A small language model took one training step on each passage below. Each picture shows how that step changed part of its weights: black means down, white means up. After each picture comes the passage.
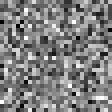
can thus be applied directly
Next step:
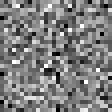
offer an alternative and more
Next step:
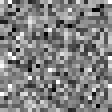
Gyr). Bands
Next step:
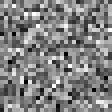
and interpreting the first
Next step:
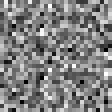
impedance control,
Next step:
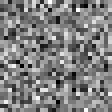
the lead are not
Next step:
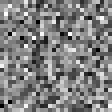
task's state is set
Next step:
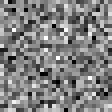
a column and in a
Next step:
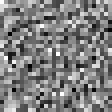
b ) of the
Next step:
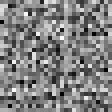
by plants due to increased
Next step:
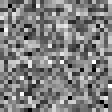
education. Tim
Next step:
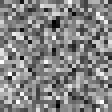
possible strategies based on
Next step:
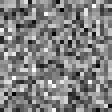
as presented in table 2
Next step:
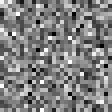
obtained per result point.**
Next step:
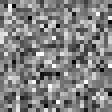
of the ligand
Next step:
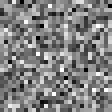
on the intervals between blue
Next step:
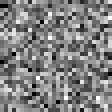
apparent fragmentation,
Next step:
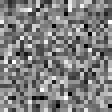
An empirical fit to the
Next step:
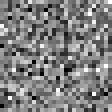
çox tez
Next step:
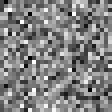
The single-particle levels
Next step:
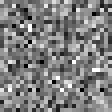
takes into consideration a change
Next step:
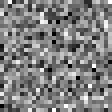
were more than twice
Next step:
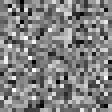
functional, so also there
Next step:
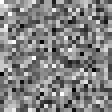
variant of the
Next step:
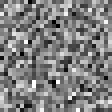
similar moderate levels of
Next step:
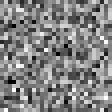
microstructure with hardness
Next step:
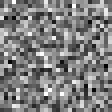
of large angle CMB anisotropy
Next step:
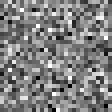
zero and not when it
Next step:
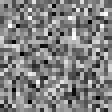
SAR from exposure to
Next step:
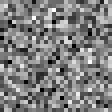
speed, reaching 20
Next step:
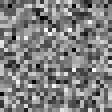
can single out the
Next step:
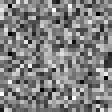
particle size of 20 to
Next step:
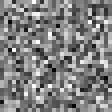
fast and will not contribute
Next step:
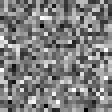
km distance from the capital
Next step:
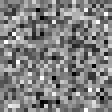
IMP in the treatment
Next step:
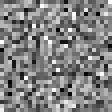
model is destitute
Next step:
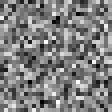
to the prediction. Figure
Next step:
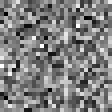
work. Thus, under
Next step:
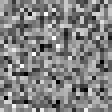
to the specific heat
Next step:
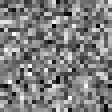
more effective way to approximate
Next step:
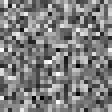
The second key approximation in
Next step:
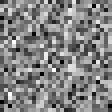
AP and CNN
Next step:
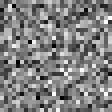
for concealment
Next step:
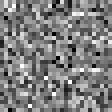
confirmed these findings, showing
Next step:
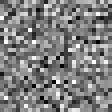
textures in his
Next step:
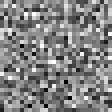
and protobuf
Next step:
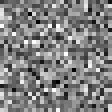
and diminishing the
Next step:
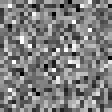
would be deflected in
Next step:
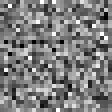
express the sums up
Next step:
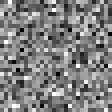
if the algorithms had an
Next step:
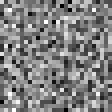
is shown for the
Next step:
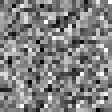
most countries, the
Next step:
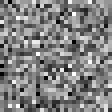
and rebinned
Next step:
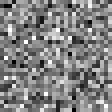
some intermediate point, since
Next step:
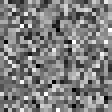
be extremely flat. This
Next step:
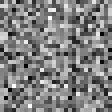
detection described by a measurement
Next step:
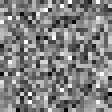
that is likely to
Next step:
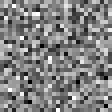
and processes required towards
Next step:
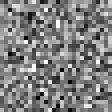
activity as an important element
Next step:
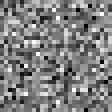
and the red data correspond
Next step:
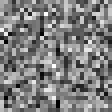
to the unknown domain
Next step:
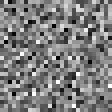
a symmetric distribution will yield
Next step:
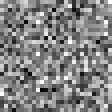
30s and of heavy
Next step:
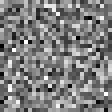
step that can be taken
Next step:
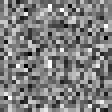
dynamic threshold. The
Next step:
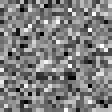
steps are critical: they
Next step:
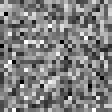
withdrawal and which
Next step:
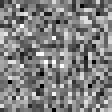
of job because each pair
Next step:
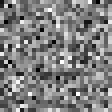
is the phase velocity and
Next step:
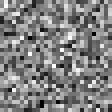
cell, the OER
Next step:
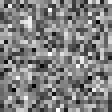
with level clustering}
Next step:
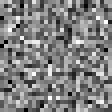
data, and also to
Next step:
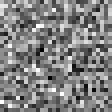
of projection, but
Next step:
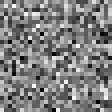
and neutralizing agent
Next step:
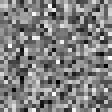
between the populations compared
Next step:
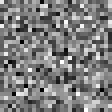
term is the small soft
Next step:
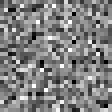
verticality in each experimental
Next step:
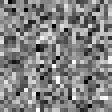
a critical eye on the
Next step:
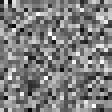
interaction between different groups.
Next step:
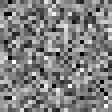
crafting custom features
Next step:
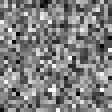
This suggests that the
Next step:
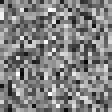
to focus light at
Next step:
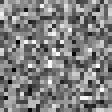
at finite external fields.
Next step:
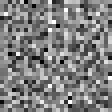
luxury are
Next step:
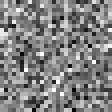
tumour of uncertain
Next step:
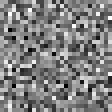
a hip fracture
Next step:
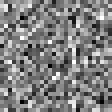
results of the study,
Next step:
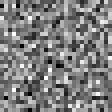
development environment. Hence,
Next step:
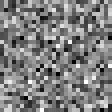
the dimension of the left
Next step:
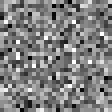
could give high yield of
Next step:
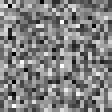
sign of frequent
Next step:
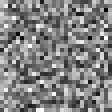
of thermodynamics. To
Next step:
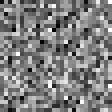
most significant observable effects
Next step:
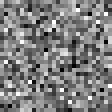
RICH detector.
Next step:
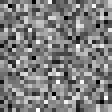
random observations and 62
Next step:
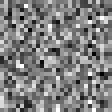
use multiple levels of
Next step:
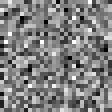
can couple with
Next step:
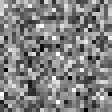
of the disease.
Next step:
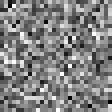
Cryogenic and
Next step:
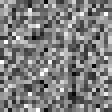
IPCS Functions
